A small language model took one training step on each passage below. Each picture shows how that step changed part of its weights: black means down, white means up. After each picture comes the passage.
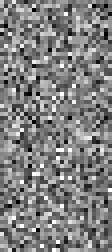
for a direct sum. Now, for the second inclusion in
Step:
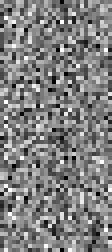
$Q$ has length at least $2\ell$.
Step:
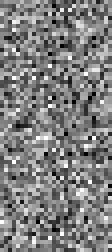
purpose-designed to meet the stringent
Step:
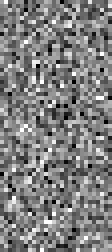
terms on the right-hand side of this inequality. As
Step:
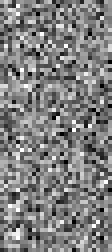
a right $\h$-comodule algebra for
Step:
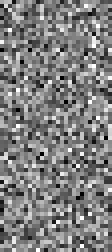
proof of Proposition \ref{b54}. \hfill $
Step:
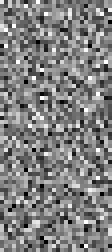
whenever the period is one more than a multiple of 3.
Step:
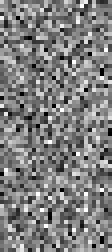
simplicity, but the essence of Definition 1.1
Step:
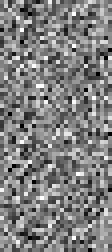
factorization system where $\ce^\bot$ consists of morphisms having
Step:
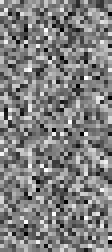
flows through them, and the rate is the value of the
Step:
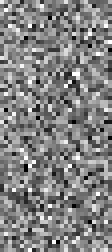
sufficiently small noise, and $\nu$ sufficiently large, one
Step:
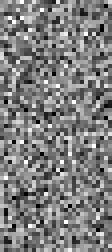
lemma 5 will be a vital step in our proof
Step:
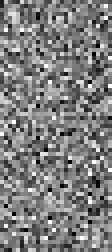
1-handle to it. In particular it follows that
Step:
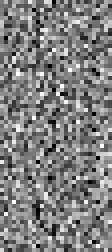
\section*{Introduction} Flynn and
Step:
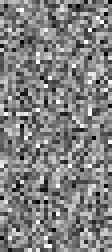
Notice that $\partial V_A(Q_\gamma)$
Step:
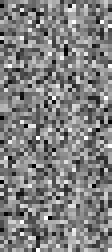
\subsubsection{Definition and Basic Properties of Complex
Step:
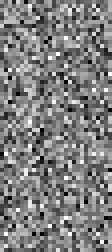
is a $(4n-3)$-dimensional manifold. In
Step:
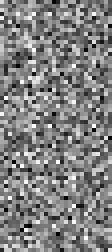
\ \ \searrow^{\varphi'}\swarrow \\ \
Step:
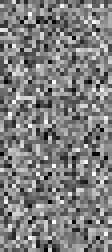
we have following properties:* (i)
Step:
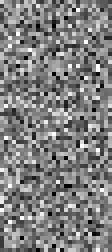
$dx$ is left Haar measure, such that%
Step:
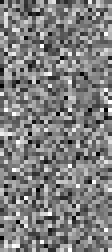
initial attraction degree $A$. Simultaneously,
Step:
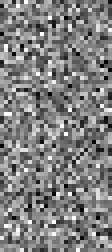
$p$-rank $f$ and $a$-number
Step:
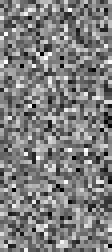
jacobians. One of our motivations for finding
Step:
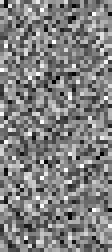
gluing, are considered to be equivalent. This notion is
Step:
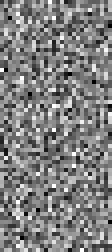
the classical Schwarchild four dimensional metrics ,
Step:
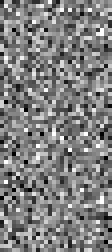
the following generalization concerning {\it iterated} Poisson brackets
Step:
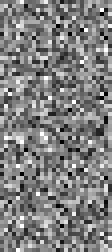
which the matrix values change but the nonzero pattern stays the
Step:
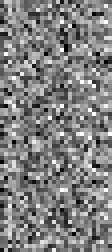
most one other node and can be forced by at most
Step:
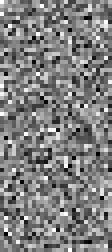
positive constant, E is a real number, $\xi :
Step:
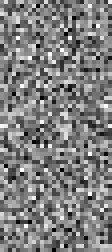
to find the exact values of $I(\tau),
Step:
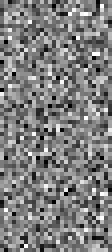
general dendriform algebras (i.e.
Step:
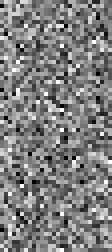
result.\hfill $\square $\bigskip We are now in position
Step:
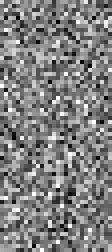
In the terminology of Arthur, if $\bH
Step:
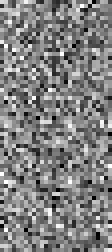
state $\tilde \phi$ and normal representations $\pi :
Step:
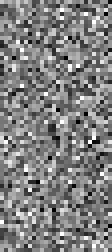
Let $\gamma' < \gamma$, where $\gamma
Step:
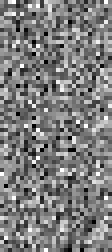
EMA time optimal plots} \end{figure}
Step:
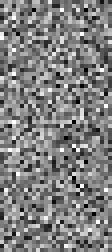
be the complements in $A$ of the open
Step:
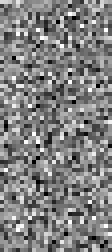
with closed Lee form and show that the only complete simply
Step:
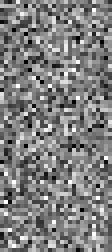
BPLHR algorithm. %that handles the
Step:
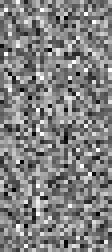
In this section, we will prove our Radford
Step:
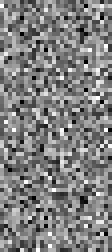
provided it is not identically equal to $-\infty$, which we
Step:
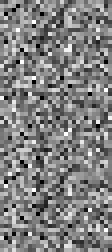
two non-relativistic and two relativistic
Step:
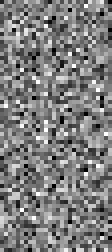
le petit site lisse de $X$ et
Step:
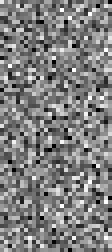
could also be proved by the method of Hankel
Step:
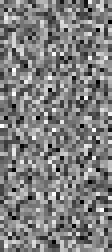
belonging to the family of dominating graphs.
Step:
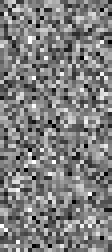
adequate. Then for every $k\geq
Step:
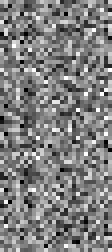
about uniqueness? And what properties of scaling limits can be
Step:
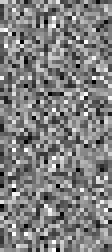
if there exists a primary decomposition of $M$ there
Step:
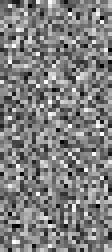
which has resisted the efforts of many
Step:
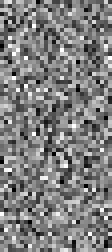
L)$, thinking of $I \subset B
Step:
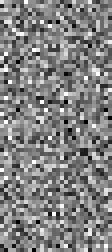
all $\epsilon >0$ sufficiently small, the map
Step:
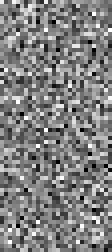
\mathrm {Ent}_\gamma (f^2)
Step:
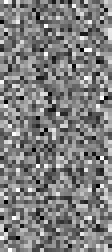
a context that is directly related to our current work,
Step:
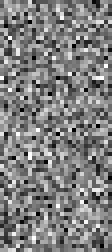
results of Theorem \ref{18}, Remark
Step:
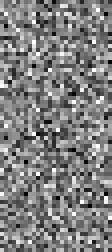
\otimes n} (L_n \in
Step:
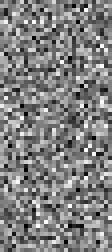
a sequence of quasisymmetric constants in our estimates: instead
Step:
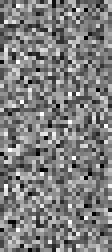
$C$ is a right $\Ext$-finite
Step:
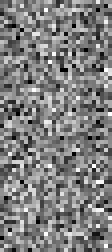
``descending order statistics" \eq
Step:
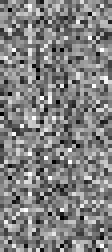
and its underlying graph in Chemical-gene
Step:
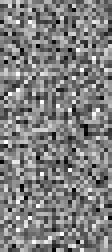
such that the $n$-th right derived functor
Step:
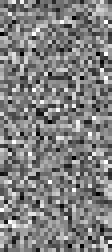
Cleary, and Melanie Stein. \newblock
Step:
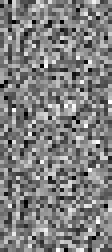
their morphisms. Rational homotopy builds an equivalence of categories
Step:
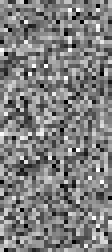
is well-defined on measurable functions $f : \rl
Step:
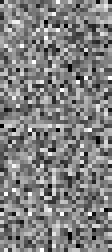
Theorem \ref{5}. \item[ii)] By
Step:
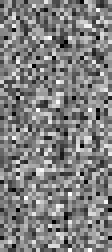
a subalgebra of $B(H)$ via action by multiplication
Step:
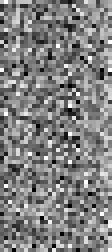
demonstrate that the residual network and its extension can be considered
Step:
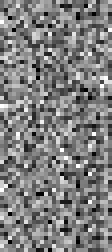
and related results by studying effectively Borel equivalence relations under
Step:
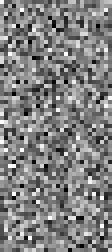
S/\theta, \circ _P)/\theta
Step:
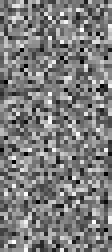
generation profile is obtained from the historical data of
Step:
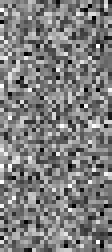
$\mu' + \rho \nu$ is also
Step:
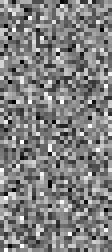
Lemma \ref{le2}. Hence,
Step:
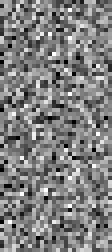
by the Young Scientist Program of the
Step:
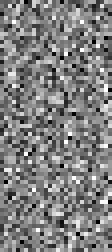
$|B(a,r)|$ for its Lebesgue
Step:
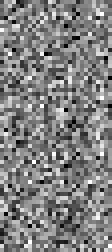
homology of graded algebras} In this paragraph,
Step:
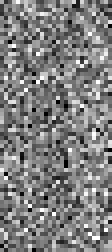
company, equipped with a total of 4 Intel
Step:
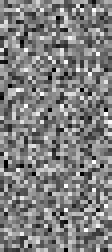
curve. \begin{figure}[H]
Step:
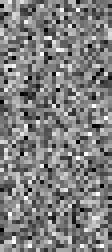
case of general $\alpha $ follows immediately, if one does
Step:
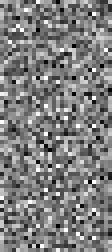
Francesco Esposito. \newblock
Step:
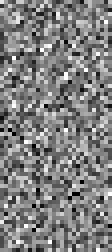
as a tensor product of polynomial rings $R$ and
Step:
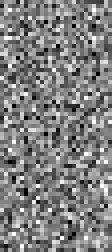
\begin{defi} We say that the sequence
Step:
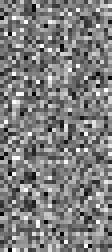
volume variation partition of a porous body is presented,
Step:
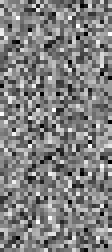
useful as an error estimator, but which produces
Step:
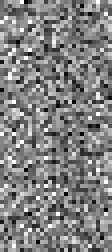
$\sigma $-ideal of Lebesgue null sets.
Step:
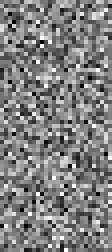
a_g, b_g$ similarly determine paths
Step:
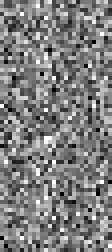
same paper. \end{abstract} \medskip\noindent
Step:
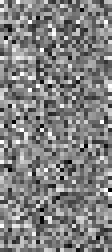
intellectual creations and as a
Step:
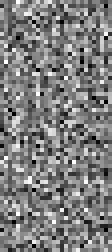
wide class. Let us describe this procedure very briefly.
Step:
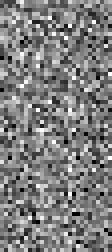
Eq.~\eqref{eq:Explicit form of
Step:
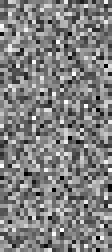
$\xi_j$ be the center of the support of
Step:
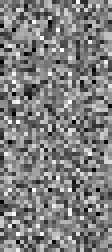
hyperbolic sense of the half-plane may be arbitrarily close in
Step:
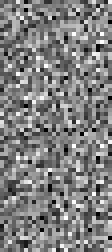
is perpendicular to the corresponding radius. The resulting
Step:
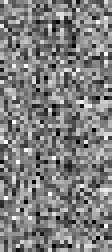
\cite{li-qva1} that there exists
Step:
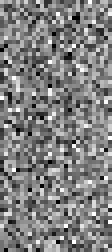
show that for every branch $(B,p)$ the number
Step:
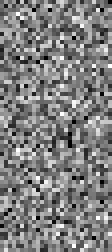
the other hand, \ for \textit{general}
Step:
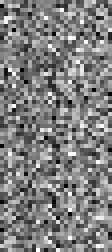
Gelfand--Tsetlin basis of
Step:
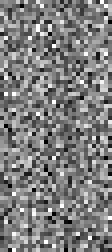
see this, consider the following setting. Let
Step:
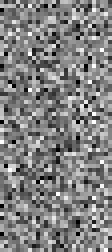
ARBMLE, OFULQ or
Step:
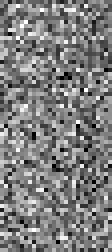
grid. \begin{algorithm}[h!]
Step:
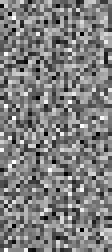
of the image in $|L|$. Now any abelian variety
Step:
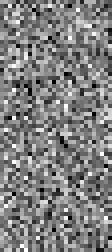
for $t\geq 0$. By direct calculations, we
